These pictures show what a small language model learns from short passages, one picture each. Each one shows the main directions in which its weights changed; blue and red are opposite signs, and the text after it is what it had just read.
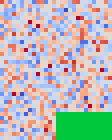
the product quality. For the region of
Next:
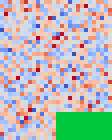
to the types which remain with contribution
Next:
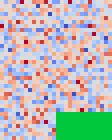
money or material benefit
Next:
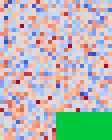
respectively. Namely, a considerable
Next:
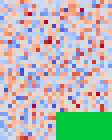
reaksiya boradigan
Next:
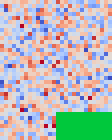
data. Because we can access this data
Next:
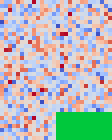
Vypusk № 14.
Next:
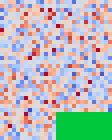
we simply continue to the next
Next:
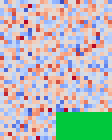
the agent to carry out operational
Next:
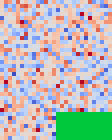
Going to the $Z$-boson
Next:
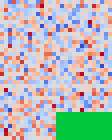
is predominant in these environments.
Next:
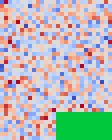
Velocity & Uncertainty\\
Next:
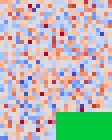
du port du voile sans distinction
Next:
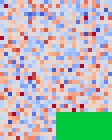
the lowest on 22 of April
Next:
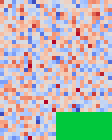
the sentence ranks on this
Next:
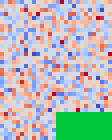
magnitude for Co-60 radiation.
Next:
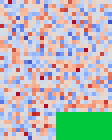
целями. Для
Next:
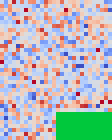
Sciences. - Liang,
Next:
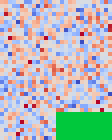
pero, también dice
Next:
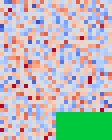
A clear discrimination of two blob
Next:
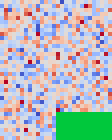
how critical academic
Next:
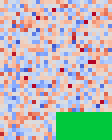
investigaciones de la CPI
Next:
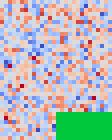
e instigar os saberes e
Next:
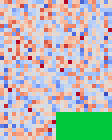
із зазначеної
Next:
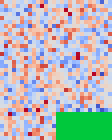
the axis $B = 2$ T.
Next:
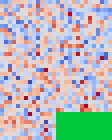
the whole operation while talking to
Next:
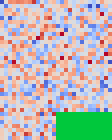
field $A_\mu $, and then one
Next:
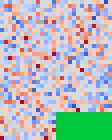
connections with the things that are
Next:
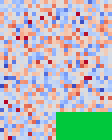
keep track of a key, more
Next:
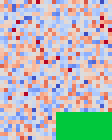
leads to a corresponding simple result for the
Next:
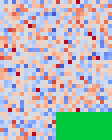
such as presence of mortality and
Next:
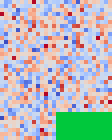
print” nashriyoti,
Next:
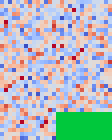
the increasingly complex challenges
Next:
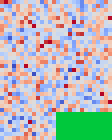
Universal de Derechos Humanos
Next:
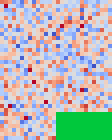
Score class, and the Guidance
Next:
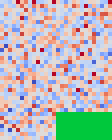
of variables and number of subjects in
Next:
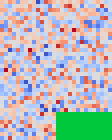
Y be fuzzy rings of
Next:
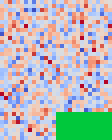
тоді як швидка
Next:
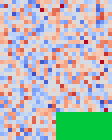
of our laboratory test bed.
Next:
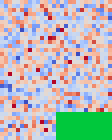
de formation à l'utilisation des
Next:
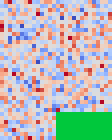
through Aretino Carla
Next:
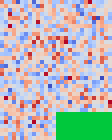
quality Pre-planning for new
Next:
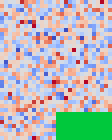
main strategies is to increase the
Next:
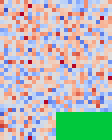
in the study of this article. Thank you
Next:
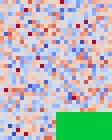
na formação de profissionais da
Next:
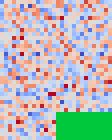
a refined and robust form of
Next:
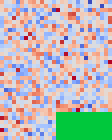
após diversas reuniões,
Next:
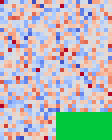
HIGH MEDIUM
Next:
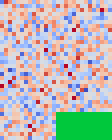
annual performance in a specific location,
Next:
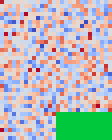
Hajj Pilgrims,
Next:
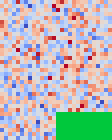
the ecosystem. It was found that there
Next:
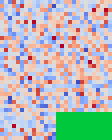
that both the color and ornamentations of
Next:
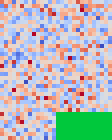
in front of the background
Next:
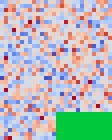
crucial. Recently,
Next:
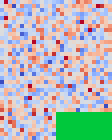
tendo a obrigação de
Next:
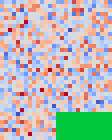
here the synthesis of
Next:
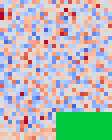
competitively on the global,
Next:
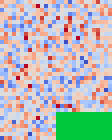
y praxis educativas en
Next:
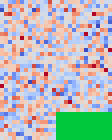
not sufficiently compact to explain the
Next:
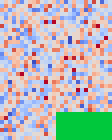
over many iterations, we get a
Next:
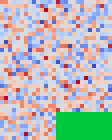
that SARS CoV-2 infection,
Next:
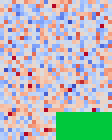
tedavi yolları,
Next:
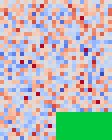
with analog ones even aches the
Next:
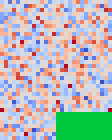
window using aperture photometry
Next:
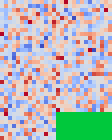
атеросклероза или
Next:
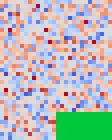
discrete concentrations. An additional
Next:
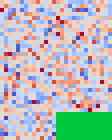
cases, the black curve gives the
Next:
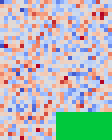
and Dental Compliance Rates
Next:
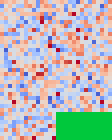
sustainability practices into these
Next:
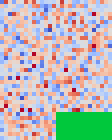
I-Te-CF₃, a
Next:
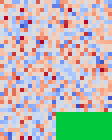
consists of the total PC, the
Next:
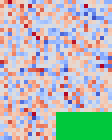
required approximately 12 hours
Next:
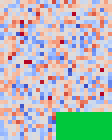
te forse loonsverhogingen
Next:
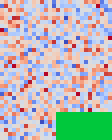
(Saputra, Wahid, &
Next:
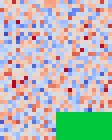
They are more frequently used in
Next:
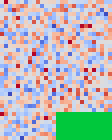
operation based on a comfort/cost
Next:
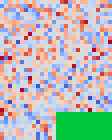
когда таковые не
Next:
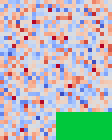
full reproducibility of our findings
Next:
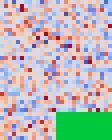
through rapid mortality of
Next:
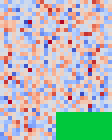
Consider a certain stage of deformation
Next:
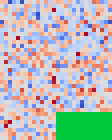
the data set for further statistical analysis.
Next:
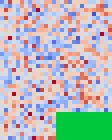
follows: section 2 and 3 deal with
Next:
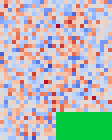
intraspecific differences in crenate
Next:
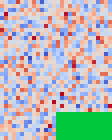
getestet – zeigte sich
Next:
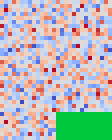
O., Mucci L., Kim R.,
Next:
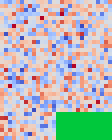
"oq ko'ylak",
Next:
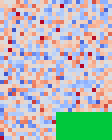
(APCTP) where this work was
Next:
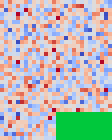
теории и истории
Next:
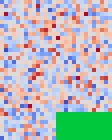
dataset. Internal testing set
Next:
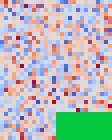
scalar longitudinal displacement field
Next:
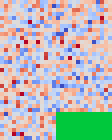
processo consiste nel fatto
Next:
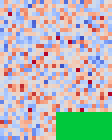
was written at the beginning of
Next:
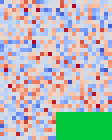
or with the scale factor of the
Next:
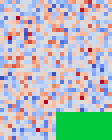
in its neighborhood may be of
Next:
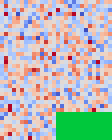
la dificultad de trazar
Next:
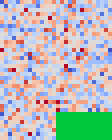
42 ŠIŠKA,
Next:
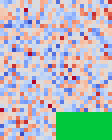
Moreover while flying UHECR
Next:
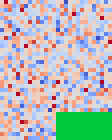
birikmalarning sintaktik
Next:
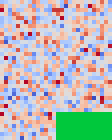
updates and parameters to produce a
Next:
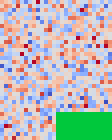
and $\eta$ are spatially varying
